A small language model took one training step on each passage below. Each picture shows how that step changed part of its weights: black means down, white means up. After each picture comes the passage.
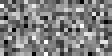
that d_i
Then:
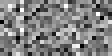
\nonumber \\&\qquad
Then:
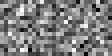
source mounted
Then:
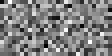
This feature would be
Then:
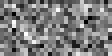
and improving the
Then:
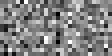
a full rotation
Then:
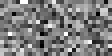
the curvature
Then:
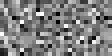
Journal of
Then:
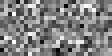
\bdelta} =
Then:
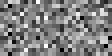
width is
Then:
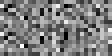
let us consider an
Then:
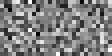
research foundation of
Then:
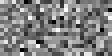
$m \leftarrow
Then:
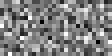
integral of the first
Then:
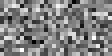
\infty$ if and
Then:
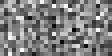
function continuity. To
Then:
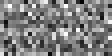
smallest 7.34
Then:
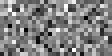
since ~~ \left
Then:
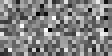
identity holds
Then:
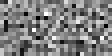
necessary in
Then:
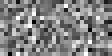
is then given by
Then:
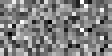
the prospect of
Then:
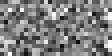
any positive integer
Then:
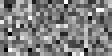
node of the
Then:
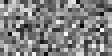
number of $B$
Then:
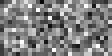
simulation} We
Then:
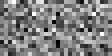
suggests that
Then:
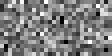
a large aspect
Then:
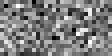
Such reflection
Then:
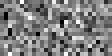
standard deviation
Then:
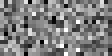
opportunity for
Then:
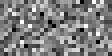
{\mathcal F})$ is
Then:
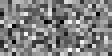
partial shorter
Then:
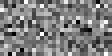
and Innovation
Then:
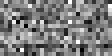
measures (finite
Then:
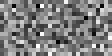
The analysis in Figure
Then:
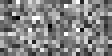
energy release rate
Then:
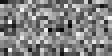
motion or time
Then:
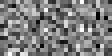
be constructed,
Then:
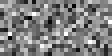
is notable that since
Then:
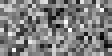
find. On the
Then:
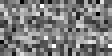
U}}$ as the set
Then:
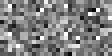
thought to have
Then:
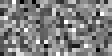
a collection of
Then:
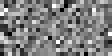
\alw (p
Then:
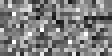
solvent, as
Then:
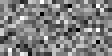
In the extreme
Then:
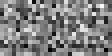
applies when the
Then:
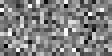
gaps satisfy
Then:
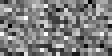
web service
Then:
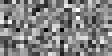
intention from the
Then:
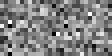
about 80% of
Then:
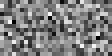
with CU and
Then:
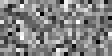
resulting bound for
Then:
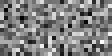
series The
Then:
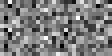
is a node,
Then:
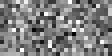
sample collection
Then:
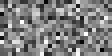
four cells
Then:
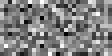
Inc., New
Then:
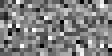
unique associations,
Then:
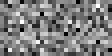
objects or the
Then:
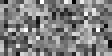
used are equal.
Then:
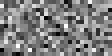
to cultivate
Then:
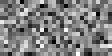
que les points
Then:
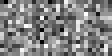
given random variable
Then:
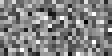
module has its
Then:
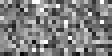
network connects to
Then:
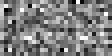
supplied in this
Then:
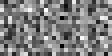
in the transverse
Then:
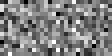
element of that
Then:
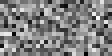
the book
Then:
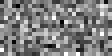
an immediate
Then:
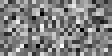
often clash with
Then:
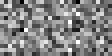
and E2E
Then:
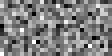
a Gaussian
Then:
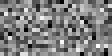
is a special case
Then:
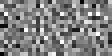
help the
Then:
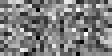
each step in order
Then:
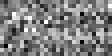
approximation for dependent
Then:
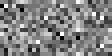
plastic limit can
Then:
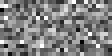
very beginning for
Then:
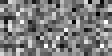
matrix elements of
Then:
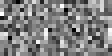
decoding performance
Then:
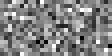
by publisher
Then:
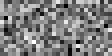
for $t\in
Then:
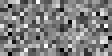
width at
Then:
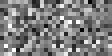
can conclude that
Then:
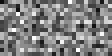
influence graph
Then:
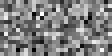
and is accordingly
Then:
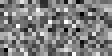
very close to
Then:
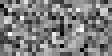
the visual
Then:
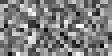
are determined by the
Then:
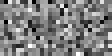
main points of his
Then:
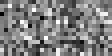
expected in
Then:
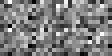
film /
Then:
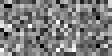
an extensive function
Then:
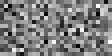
the ethical
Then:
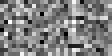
concentration of
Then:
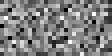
TAR can also
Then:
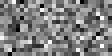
formats and
